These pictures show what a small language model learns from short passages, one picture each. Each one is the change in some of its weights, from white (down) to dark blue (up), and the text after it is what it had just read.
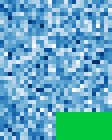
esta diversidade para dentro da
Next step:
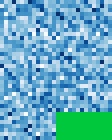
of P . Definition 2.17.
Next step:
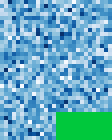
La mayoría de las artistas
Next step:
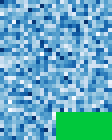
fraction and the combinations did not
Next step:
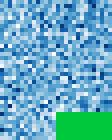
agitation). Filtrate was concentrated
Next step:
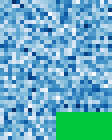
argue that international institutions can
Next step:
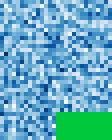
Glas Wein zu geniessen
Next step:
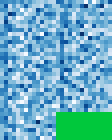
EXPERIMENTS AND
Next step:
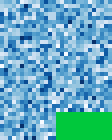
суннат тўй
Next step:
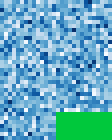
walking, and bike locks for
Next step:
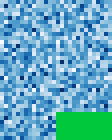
Сулайманов, Ж.
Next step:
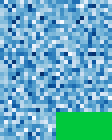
- Pesaran, M.H.,
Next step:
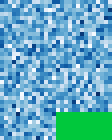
выраженное на 15-е
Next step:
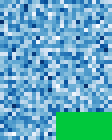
Чай в Средней
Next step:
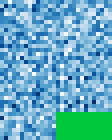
the sensitivity of MI was
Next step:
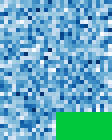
había dado respuesta a la
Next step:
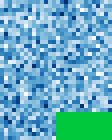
Congress on Transplantation
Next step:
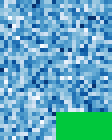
painted caves and stone structures
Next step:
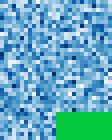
de agosto de 2002, Seção
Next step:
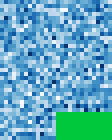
intensified international stance
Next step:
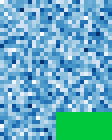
on Cure Kinetics Considering
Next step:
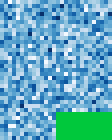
the scripture likely entered the
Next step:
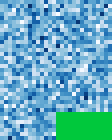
maqsadga olib keluvchi
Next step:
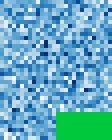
rivojlantirish..... 127 Olimova
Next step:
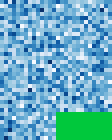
data. The present study aims to compute a
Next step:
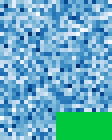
a formation vary depending on the
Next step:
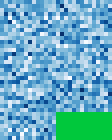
that NoWear® coated rollers
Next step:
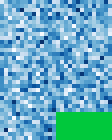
more saline at 12.5°C
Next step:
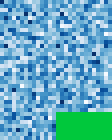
BL, Kim K, Farh CIC
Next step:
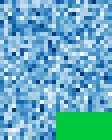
major instrument used for this study was the
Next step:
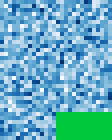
served/supported in 2020 and
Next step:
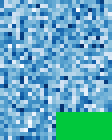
understand the language of her
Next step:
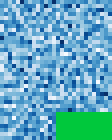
mycorrhiza uptake
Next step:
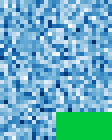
de notícias ruins sendo
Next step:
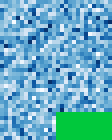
al.* (2005) based on their analysis of
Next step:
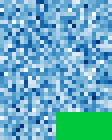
needs, increase the cost of production,
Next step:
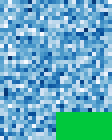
(GRS)) and may be requested
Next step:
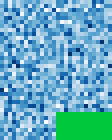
respondentlar ijobiy javob
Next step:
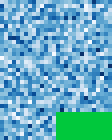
founded the ideals of a democratic
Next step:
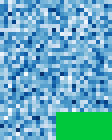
Gulsanam Ne'matovna
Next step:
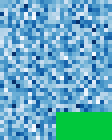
откровения и истинным
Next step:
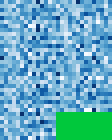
DE EDUCAÇÃO
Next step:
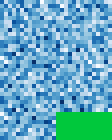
Figure below. Figure 4:
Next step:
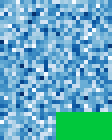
на охорону здоров'я
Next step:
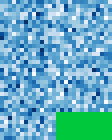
объема реализации
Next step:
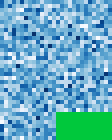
expressive methods and new trends. The
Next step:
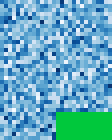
Pan- African drive over
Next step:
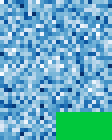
for home-birth deliveries. The
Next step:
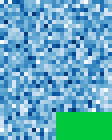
and those countries leading in
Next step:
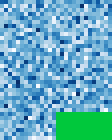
to exploit digital technologies in the
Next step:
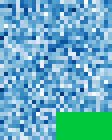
va hayvonlarning yashashi
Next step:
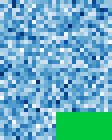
P. della Pergola, *La
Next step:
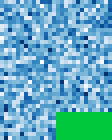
norms of the s and traditions of the
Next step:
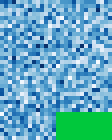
of tombs/cemeteries
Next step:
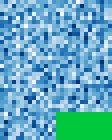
критичний зсув у
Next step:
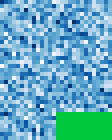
of ELP-RGD Bioinks
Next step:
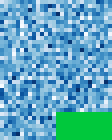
природе уровней языка
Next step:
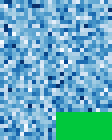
Phenomenex® C18 column
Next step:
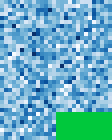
possíveis redes sociais
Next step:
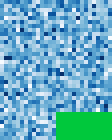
334 braconid taxa.
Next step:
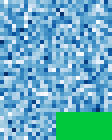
ega. Aynan loyihalash
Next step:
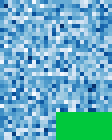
are seven main classes of nutrients
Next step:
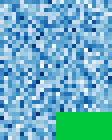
yet. Compared to many of the
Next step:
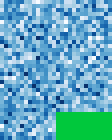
con facilidad (figura 3). -
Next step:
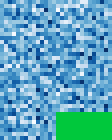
formularea planurilor de
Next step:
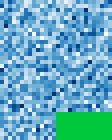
conflict of interest. DATA
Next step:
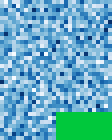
for many. High-Value
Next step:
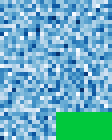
determined previously by MTT
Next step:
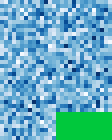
esa historia, que empezaban
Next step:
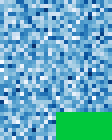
فنجده يوظف
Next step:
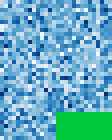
yordamida aniqlandi.
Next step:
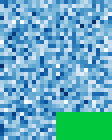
(20 participating teachers, 20 innovations)
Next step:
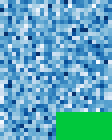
ixtiyoriy harakatlar va
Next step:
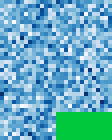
Probit > chi2 =
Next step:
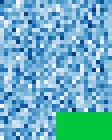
forma, o objetivo do presente estudo
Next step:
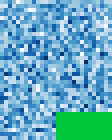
birewden, úlken
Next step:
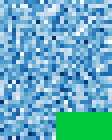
dolabın karşısında
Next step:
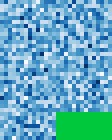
України з метою
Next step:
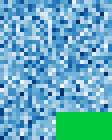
Proteção Individual (EPIs)
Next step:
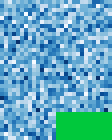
the cost of Ukrainian-made
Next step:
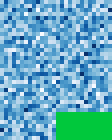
on Aerobic Capacity-An
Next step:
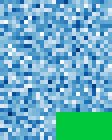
- PASLT) and with a
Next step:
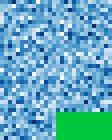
- Development/support for utilising
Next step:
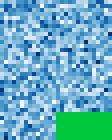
Note: parameters of the standard
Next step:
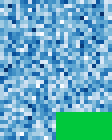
Graph Departing away from the
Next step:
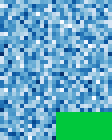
FAAM 6 AVAPS /
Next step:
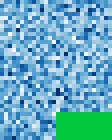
Sedentari Pada Remaja
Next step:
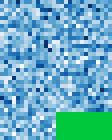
as newer effective and safer drugs
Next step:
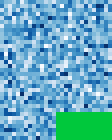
Registry* de GitLab.
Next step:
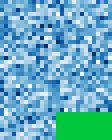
removing the certain components from
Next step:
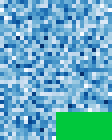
et al. (2021) and research conducted
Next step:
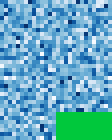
mati, pidana seumur hidup
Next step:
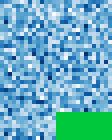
również w innych,
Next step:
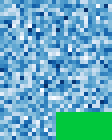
hajmi keskin ortib
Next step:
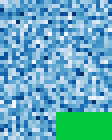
Wegen den Eroberungen der
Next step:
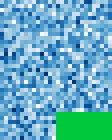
analysis of the industry, the most demanded
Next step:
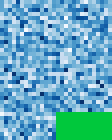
pollution and cloud properties at the
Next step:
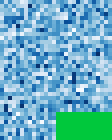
reduction, as in the case of
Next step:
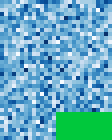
до 1 місяця. За
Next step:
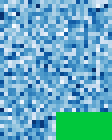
de transformação estrutural dos
